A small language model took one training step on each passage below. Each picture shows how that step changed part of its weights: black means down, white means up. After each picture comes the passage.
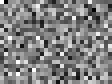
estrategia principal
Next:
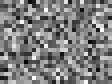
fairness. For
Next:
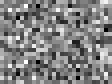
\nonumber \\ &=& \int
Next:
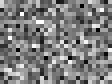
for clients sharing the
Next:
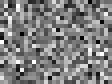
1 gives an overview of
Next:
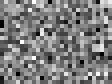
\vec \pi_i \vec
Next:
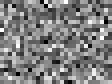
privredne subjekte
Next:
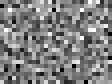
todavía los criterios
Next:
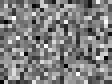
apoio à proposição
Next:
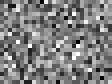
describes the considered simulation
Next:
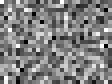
here are based 20
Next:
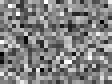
equations including the generalized
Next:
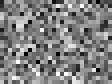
depend on the values of the parameters in
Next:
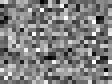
However, there are no
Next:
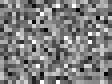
NV orientations with the
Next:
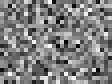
case}, this translates into the
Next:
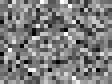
by applying the same
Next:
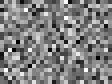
the essential features that
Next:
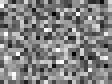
betaald worden
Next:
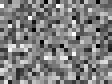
reaches a maximum and
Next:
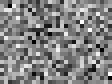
1. Тейлор
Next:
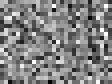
Terzan 5 V5 &
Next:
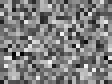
placed at a site where
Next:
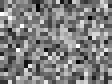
zero. We set the
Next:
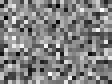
споживачів і
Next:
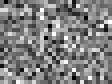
For the cylinder,
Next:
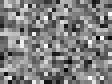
V тыс. до
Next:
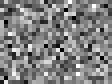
modularity optimization based
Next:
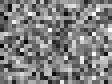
fluctuations of systems
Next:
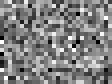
this case we obtain the following
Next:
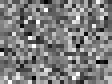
analytically, with
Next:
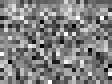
келмоқ –
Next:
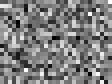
amplitude of variability in
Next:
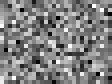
networks (CNNs)
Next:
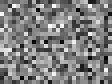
$L$ service
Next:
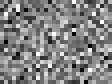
múltiples medios
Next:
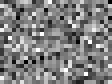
In conclusion, these experimental
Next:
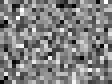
qizi Nizomiy
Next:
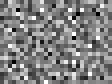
the following update
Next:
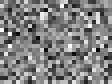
centre of mass energies
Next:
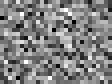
coordenadas entre o
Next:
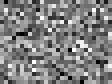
N. Anker, W.
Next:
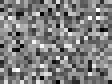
on the detailed
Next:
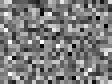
the trailing foil to
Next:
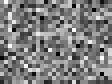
which are considered an important
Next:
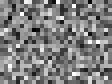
0$ da kelib
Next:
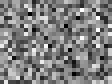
constituer sur cette
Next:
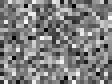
configuração do delito
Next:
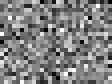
menegakkan hukum
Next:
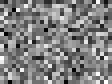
l'IA et du
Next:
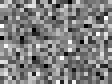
body" is proposed
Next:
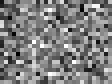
the equation of continuity
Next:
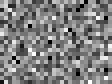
de modo a obter uma
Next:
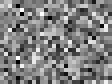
a la comunidad, no
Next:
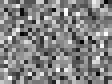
bond energy = 0.1
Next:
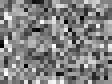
de dichos actos y
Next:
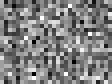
Gerda. **A
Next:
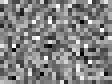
Gewurtz, D.
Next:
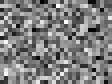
lugar o al menos
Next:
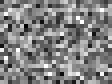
значением H в
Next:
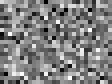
залізо від
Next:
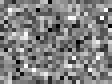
estudo da política de
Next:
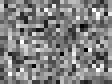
Fauve, J. Phys.
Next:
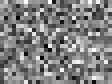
In this talk we will
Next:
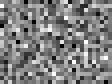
with $F(T)\sim
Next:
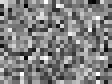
single primary vertex.
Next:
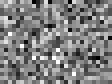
pass # Or
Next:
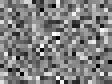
simple “ver bien”,
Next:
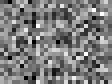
relativistic field
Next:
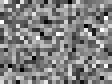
solid body rotation for
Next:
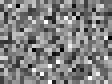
ve dijitalleşme
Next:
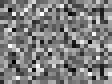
the presence of an offset
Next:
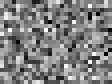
Such track fading was
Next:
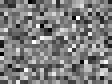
Results of the fit to
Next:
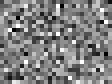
of the flux above a
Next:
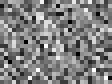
cultural para os
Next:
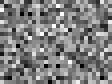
at store for fill
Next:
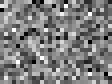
QDs reacted with
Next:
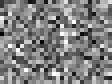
reconstruction of the
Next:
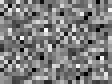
\quad \quad \quad \quad
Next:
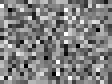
For the collective effect of
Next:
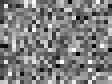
qilish imkonini
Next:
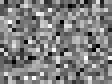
cada vez mais
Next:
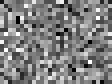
auf GitHub
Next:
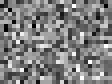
Global innovatsion
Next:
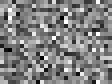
CÂNCER DE
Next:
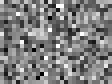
so'zlar doim
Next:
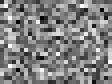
there are no oscillations in
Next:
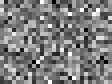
atualmente, é
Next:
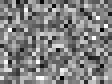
a los dos marcos
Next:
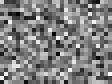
Sin embargo, se
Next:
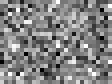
be discarded in the
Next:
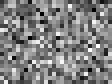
smear gitu,
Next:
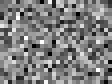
ng biglaang
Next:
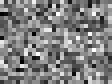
Palabras clave:
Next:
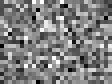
de Agricultura
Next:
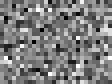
\mathcal{O}_k \]
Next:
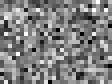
caos, Wilson
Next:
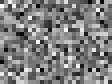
find that the output
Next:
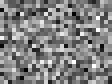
bar ajunda
